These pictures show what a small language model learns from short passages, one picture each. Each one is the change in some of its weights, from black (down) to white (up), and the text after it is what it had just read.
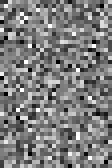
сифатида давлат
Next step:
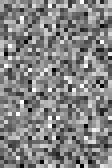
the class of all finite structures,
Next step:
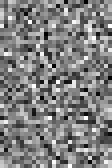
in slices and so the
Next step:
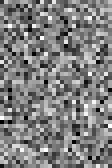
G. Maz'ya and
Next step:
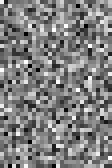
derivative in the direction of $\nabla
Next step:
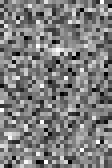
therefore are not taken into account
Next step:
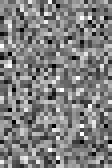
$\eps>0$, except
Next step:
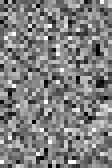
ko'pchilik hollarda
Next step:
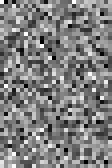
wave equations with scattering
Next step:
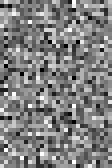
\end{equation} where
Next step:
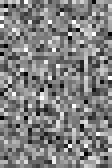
\caption{Example 2.
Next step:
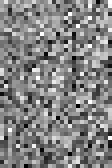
test the DDC-ROM
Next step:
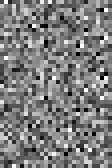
global miqyosda
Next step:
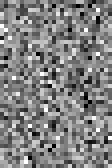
polygons or two halves of
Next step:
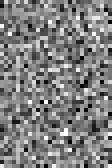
product norms yields a corresponding
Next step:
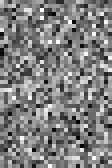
4º tópico
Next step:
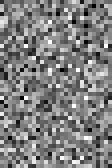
4. Karimova
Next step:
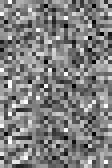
IN PARASITIC
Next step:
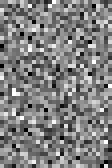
How to Build a
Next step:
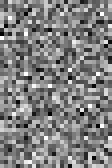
the projective case, and using the
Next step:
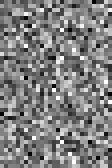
problem with chance constraints on the
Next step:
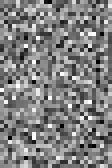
KUŞLARI VE
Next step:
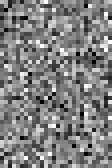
deriving from some Lyapunov function)
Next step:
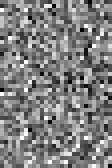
and of a span of open
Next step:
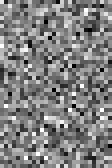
Mathematics of the Romanian
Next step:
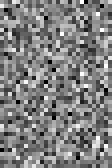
respeitar os nossos
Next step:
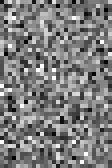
the uniform grid is compared with
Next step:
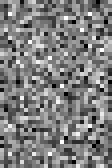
culture et d'origine
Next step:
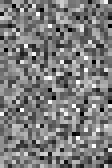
prática e normativamente
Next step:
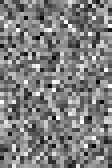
``Since the proof includes what
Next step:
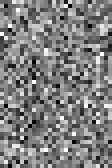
Keywords. Motor
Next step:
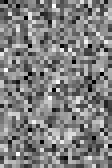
now on $F$ will be
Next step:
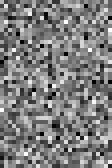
calculus is linear, the
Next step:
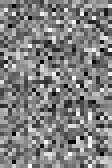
\cite{M} shows that
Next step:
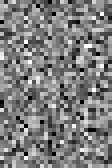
служит школой
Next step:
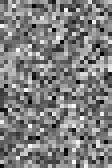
cartographique 15
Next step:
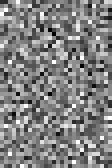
point of period $n$ for
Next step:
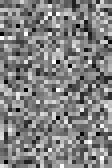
and estimate the number of vectors in
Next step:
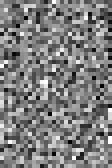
to the elliptic curve \be
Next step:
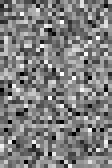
вмешивается в
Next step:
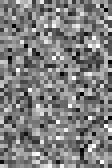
+\zeta$ was taken according to
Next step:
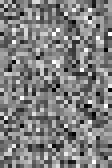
,\quad (\epsilon ,\epsilon
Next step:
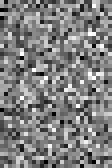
os colaboradores. O
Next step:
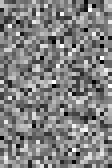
mathematical tool generating a
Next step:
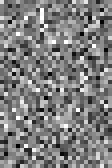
diversificação produtiva
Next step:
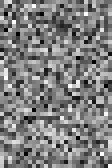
be removed since the
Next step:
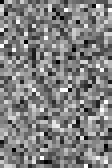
Novaes, A.
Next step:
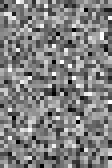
$M_0$ is not
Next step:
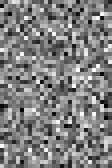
get that if $A\subset
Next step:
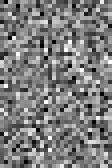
be calculated in terms of
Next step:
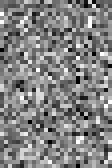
растений грибами
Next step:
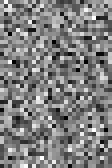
categories. Since this paper only
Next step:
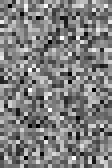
muloqot shakllarini
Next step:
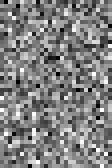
~~B$ be two
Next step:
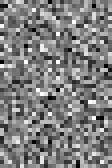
and also \begin{align*}
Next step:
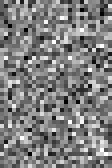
under $I_{t}$. Thus
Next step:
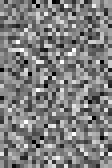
uma indicação de nível de
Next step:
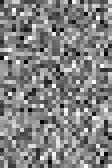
gradients (we work
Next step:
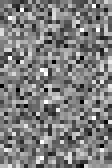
e’tibor berish
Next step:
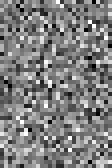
in the form of photos
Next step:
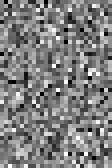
и почти лишенные
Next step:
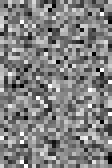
certain structured subsets of the
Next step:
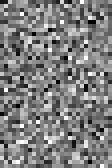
доцент кафедры
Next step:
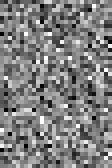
machines, and we refer
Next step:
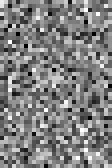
should be considered as a unique
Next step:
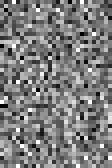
отгадать сон,
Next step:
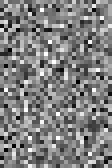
va kelajakni
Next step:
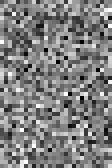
above is the expansion of the
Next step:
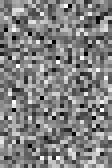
el plantel. Luego
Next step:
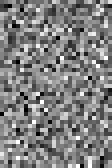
reconstructed images by
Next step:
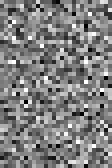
mais vulneráveis no
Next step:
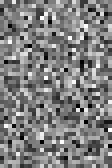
(that is, $T$
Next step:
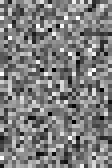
şemsiye altında
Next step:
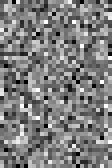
serão produzidos com o
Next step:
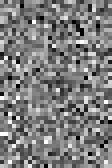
organik moddalar va
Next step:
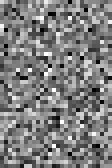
mulk huquqining
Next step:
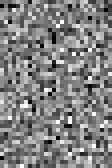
of $\R\cT$ then
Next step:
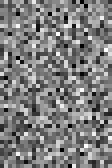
preparatlardan kamroq
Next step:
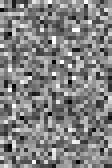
$C^T$, and obtain
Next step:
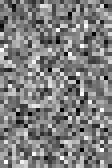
49. Ismoil,
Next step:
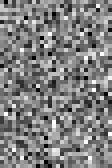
e Republicano, com
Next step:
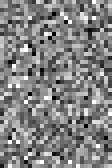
of all areas contributed by
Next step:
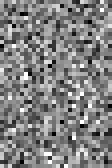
some $q$ of them have
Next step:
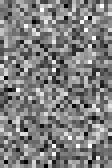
least-square estimation of
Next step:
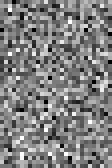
не только усвоение
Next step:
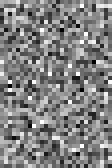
Richterin aufgrund
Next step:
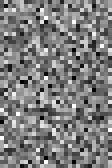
\ \longmapsto \ $
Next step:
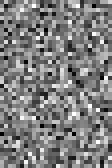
ифодалаш билангина
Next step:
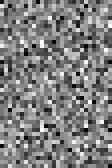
Sun'iy intellekt
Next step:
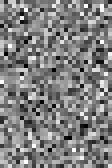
the right hand side of this
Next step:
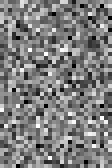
apropria da realidade que
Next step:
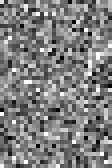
Automorphic Representations
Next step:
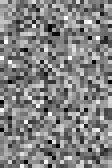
– з'ясувати
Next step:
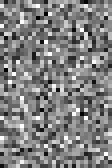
em consideração, então
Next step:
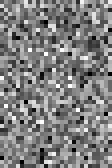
a prática colaborativa
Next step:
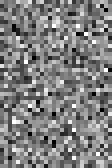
was a gap in the proof and
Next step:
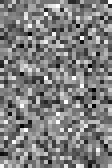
de Desenvolvimento
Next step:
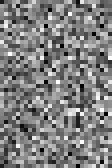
Peso fetal
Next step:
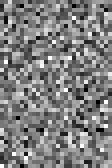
участка. Так как
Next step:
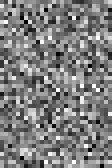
depende de modestas
